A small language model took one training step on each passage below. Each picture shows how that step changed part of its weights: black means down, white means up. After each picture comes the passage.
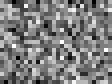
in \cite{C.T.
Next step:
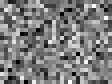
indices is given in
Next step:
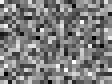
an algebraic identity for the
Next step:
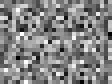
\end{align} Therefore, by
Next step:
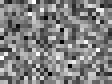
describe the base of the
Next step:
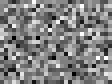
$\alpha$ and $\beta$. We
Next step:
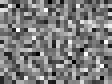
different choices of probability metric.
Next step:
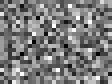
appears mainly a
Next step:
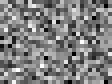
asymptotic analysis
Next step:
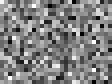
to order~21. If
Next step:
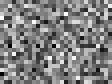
fixing a decomposition
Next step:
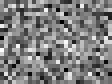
open set $U'$ containing
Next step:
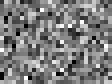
is generated from a nonlinear observer
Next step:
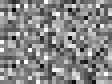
particle allocation to
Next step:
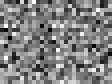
10$, each beam is
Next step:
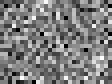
Laplace transforms
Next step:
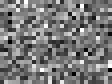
${ Ann}(\mathfrak A)$.
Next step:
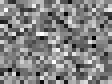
at $z$, then we can
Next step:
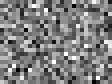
resulting conifold singularity was used
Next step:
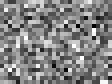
$\alpha_n>0$ such
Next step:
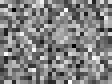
dimensional space is at least
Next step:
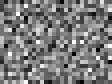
S'_1\subset \cdots
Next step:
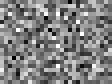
valid whether the
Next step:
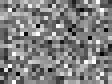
operator which will enable us to
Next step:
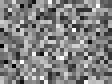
the function-theoretic and
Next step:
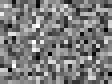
in (10) the case of
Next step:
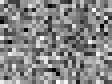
of rank $2n$.
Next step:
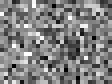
consistent with the order of boundary
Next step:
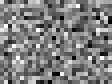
is a well-defined
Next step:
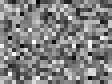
in the whole domain and using the
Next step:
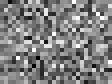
be meaningfully
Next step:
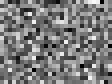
complete the construction of the generating
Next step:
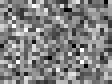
whose semigroup is
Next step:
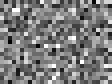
\oplus \Gamma (S )$
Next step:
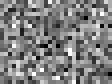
where $\Lambda$ denotes the
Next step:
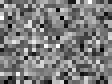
a local CLT for symmetric
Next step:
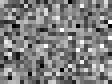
F.~Ferreira and
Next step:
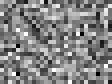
Let us also recall that in the
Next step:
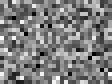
an online repository for
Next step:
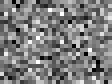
Zariski's Main
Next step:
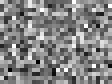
that $\alpha_j^2$
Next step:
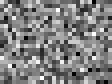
of an equation is the total number
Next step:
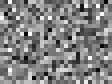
remedy this situation,
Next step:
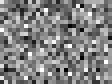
scale. This problem can be
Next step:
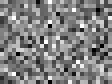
eigenpairs. To
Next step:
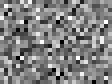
Fig. 1 we present our
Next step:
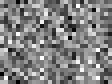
solution to the operator equation for the
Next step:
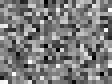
denote the curvature of
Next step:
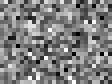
n, where $J$ denotes
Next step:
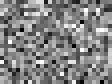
if $w\lessdot
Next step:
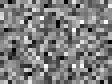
be big. More
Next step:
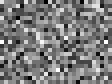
two variants of this
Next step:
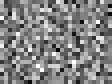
interest to the community of
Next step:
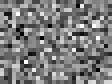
\subsection{Proof of Part
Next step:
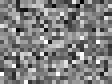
approximate model} Since in general
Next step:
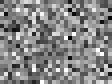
thing is to take hard
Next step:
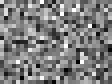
curve that omits some point.
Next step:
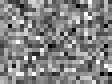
we consider the projection of
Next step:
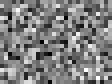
\end{equation} be a metric
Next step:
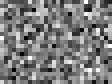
this paper only the case of three
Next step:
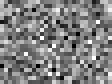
of state (EOS):
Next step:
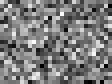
of distinct proper open
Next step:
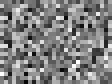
\end{equation} {\bf
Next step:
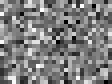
that if $\De$ is a
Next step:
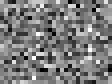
$l$ triangles and
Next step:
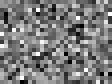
we obtain a revised
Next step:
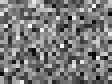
with high probability $$ \left|
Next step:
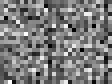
quantum projective space
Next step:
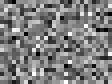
$k$, in one complex variable
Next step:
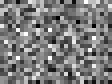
the Hamiltonian generalized complex
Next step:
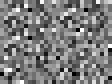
\left[ \left(
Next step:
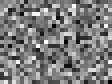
R.$ Thus $R$ is
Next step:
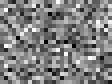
and $e$. It is not
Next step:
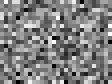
[1], afer defining
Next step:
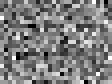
\ct $$ The crucial terms
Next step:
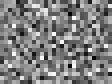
Consider the following nonlocal
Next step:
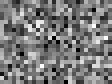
(and because $\mathbf{B}$
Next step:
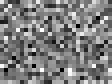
of positive integers which satisfy
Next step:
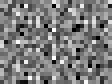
\quad p=\frac{\partial
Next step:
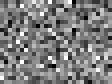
Ricci curvature}.
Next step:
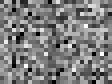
one-to-one correspondence
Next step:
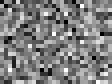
diagram for Turing onset
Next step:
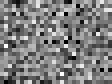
period $T$ is
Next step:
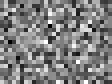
order at the origin. It
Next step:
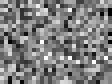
minimal submanifolds,
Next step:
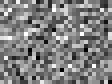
denoted the Fourier
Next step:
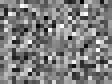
is also conducted to
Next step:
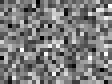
E(\ca L)$, and then
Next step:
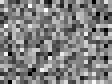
fibers is a parallel
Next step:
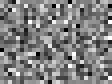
quadratic form $q$,
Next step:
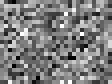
$n$ is transitional
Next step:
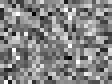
to \begin{eqnarray*}
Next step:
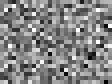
$1<q<\infty$ and
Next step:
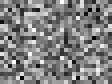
inequality and the mean value theorem
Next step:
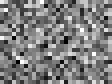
positive constants independent of
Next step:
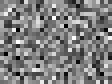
we have \[ T = - p
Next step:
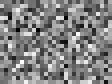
\end{equation} and
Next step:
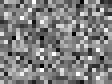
are particularly interested in
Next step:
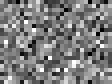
is completely determined by its
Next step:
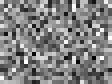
half plane ~$$
